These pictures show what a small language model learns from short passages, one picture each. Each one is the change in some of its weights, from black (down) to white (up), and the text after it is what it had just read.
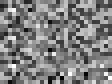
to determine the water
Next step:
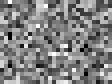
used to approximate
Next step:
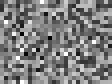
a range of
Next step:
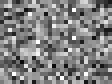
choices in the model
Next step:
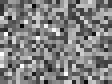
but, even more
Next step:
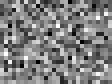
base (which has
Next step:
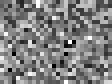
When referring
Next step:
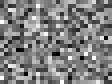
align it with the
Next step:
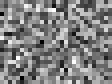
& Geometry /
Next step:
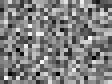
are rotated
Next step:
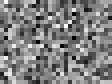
unbounded if and
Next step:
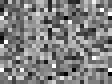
it is natural to
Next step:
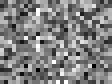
retained at
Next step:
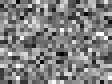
additive cosets of
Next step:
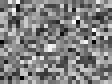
of this region shows
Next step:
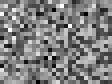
in Problem 2
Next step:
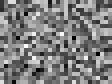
two operators. In
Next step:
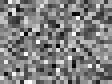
of state different form
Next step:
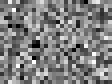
for all $\gamma
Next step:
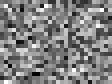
denoising and
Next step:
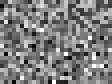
which leads to
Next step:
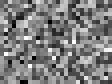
input and output in
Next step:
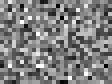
according to a different
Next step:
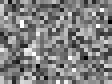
clear later. The
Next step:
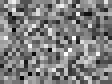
field of a charged
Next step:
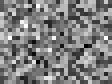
utilization of these
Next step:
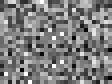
all corresponding spectra are
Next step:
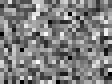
results closely match those
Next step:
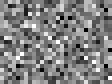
item of ${\bf
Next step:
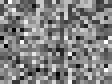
and there is a
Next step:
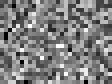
been proposed, based
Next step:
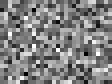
$S$ is
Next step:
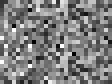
structural distribution, we
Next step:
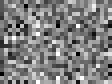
(hereafter referred
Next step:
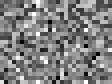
They generate ${\cal
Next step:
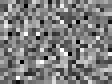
atoms per unit
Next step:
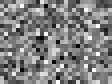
\] Choosing
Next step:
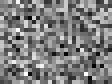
temperatures of the thermal
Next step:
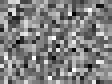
of valence electrons
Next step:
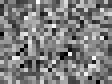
We argue that
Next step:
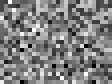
by the classical Hamiltonian
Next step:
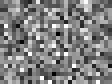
term as well as
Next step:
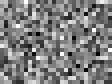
any $R >
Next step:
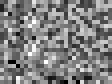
is a graded evaluation
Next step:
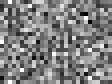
the second case about
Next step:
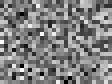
simulation as a particular
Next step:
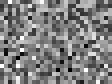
the boundary of
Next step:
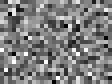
of real-time
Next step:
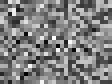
of motion.
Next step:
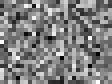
optical photometry of
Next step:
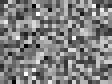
theory. It can
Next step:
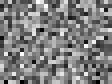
our solution actually corresponds
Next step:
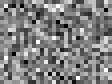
equation including matter sources
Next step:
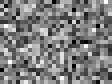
binary components and a
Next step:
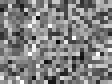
is component isomorphic to
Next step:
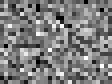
($\lambda =
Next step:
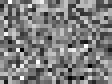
the weak field
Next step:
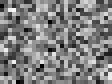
to provide some effective
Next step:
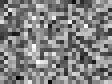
is organized as
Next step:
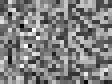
with the following
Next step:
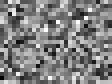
of robustness and
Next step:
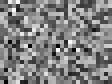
of the normalization of
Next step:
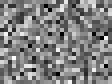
paper, we set
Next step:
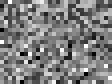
the classical limit of
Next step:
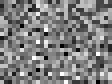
thus making the
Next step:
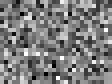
weights enter
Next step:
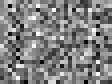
Nature of
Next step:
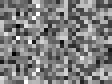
accounting for
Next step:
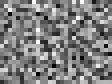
together with appendix
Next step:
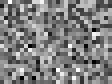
the Schwinger
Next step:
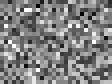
Theorem 2.}
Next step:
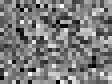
This section formally
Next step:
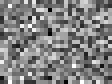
frequency is much smaller
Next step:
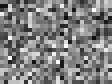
decays to zero if
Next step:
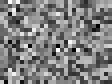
of the energy functional
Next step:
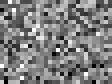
in the boundary,
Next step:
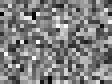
mass conservation equation from
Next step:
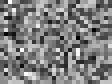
in conformal field
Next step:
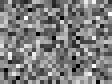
words are connected by
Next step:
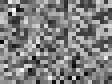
of numbers in their
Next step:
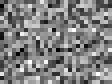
cell such that the
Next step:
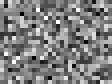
direct inspection shows
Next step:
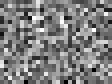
a one-dimensional
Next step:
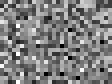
control laws, and
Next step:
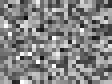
exponent is obtained as
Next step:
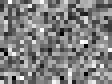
the new integral})
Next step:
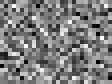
Group \\ I
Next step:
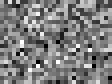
follows $$\left\|
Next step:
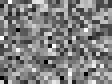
the transfer operators
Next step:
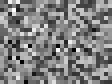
of the proposed
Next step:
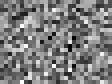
universality is
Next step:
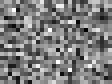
forget plot]
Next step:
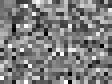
The large-time
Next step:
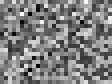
much as possible the
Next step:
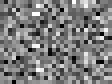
v} \backslash
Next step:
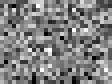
IOp measures less
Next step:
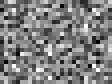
c$ in
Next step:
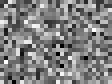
consideration. As
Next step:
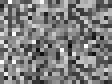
the sense of
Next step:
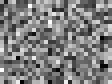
\Omega$ such
